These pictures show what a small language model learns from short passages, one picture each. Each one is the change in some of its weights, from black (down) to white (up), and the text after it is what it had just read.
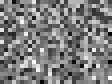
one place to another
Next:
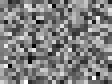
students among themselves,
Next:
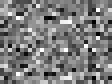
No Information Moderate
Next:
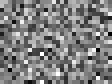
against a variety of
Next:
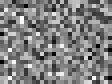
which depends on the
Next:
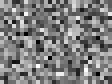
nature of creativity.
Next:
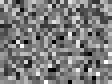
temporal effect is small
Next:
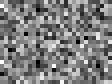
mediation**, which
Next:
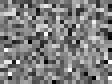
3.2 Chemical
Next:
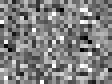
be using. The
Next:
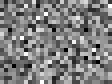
scanning each sample
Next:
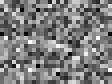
mathematical framework from which
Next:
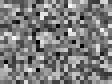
polymers, whereas
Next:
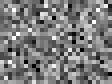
mechanisms. INTRODUCTION
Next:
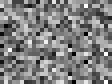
or the rubber
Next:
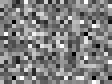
resources and engage in
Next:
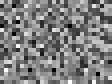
cultural heritage
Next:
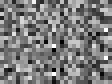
the exponential
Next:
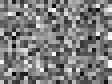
4° C until
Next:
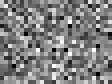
All cows were
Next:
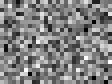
disrupt my
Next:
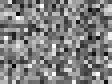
2 and presented
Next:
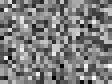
is a critical infrastructure
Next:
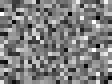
recycled once
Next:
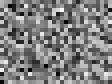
Table No. 2
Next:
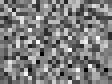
this paper author tested
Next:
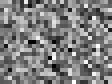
and crafting
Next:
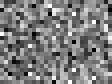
samples. Since mode
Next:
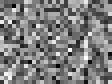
powered by
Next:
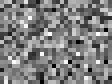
of the sample of
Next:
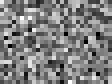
as stimulate customers
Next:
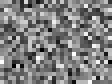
and a primary
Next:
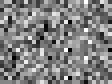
for a child)
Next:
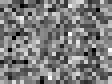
method for assessing the
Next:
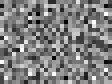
apiculture sector
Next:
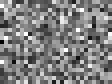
etc.). These instruments
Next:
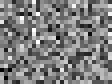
contain one dimension
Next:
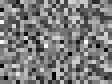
accurate information.
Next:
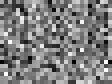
As a consequence
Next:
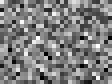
up for a new
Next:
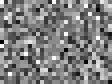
sedative drugs,
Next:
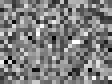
their consumption through artificial
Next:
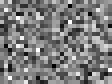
version of relations used
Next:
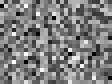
you can do
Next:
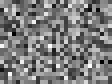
testing conditions, better
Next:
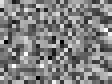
around the world,
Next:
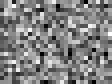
– вид
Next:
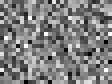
leverage a new
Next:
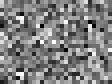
Medicine provided
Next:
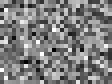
by name.
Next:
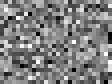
Capture -
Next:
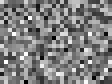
mean of the
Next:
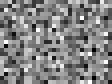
is currently at
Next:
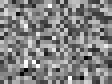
when added to
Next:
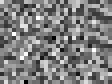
composition of the
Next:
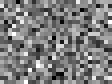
availability of equipment,
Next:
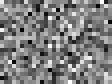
need to adapt traditional
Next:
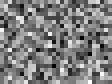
The development of
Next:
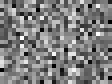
ensure the achievement
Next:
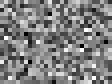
at lower field
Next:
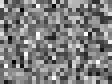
tensile strength and
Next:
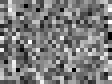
AND 2FACE
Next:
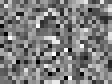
him CQ
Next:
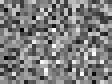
certain threshold, the
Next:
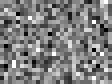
>= Same
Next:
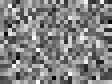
promoting sustainable farming
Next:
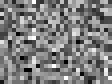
the different coordinates
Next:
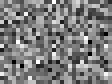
acid is important for
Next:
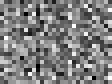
and that promote
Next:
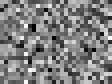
about 50% of
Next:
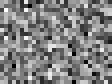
and explored by
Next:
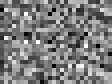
new field of
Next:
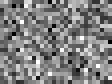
knowledge along with social
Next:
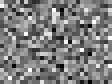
were slightly higher in
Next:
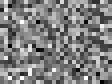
with sustainability in
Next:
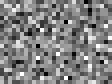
become partially or
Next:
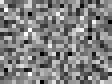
interests to declare
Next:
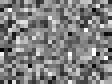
to the top m
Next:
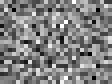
was to learn how
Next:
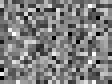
predictors of
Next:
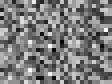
the risk of
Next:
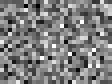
design. Second,
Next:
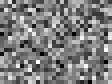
is interesting to note
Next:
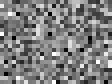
40 d after
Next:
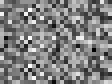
individual members have
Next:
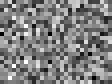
is not easy to
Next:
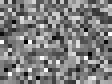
a given patient,
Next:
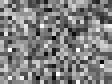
(reaching across
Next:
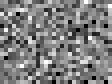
taken during this stage
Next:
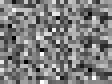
like symptoms.
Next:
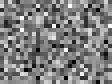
volume fractions
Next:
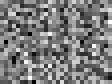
performed, two more
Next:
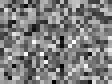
that may be set
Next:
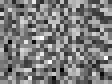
the current traffic
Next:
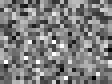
that the card
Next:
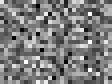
our study the highest
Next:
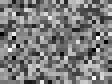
based on a linear
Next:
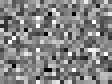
Biobank at
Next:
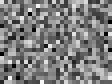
plays a great role
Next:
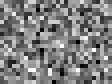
evaluate the effectiveness of
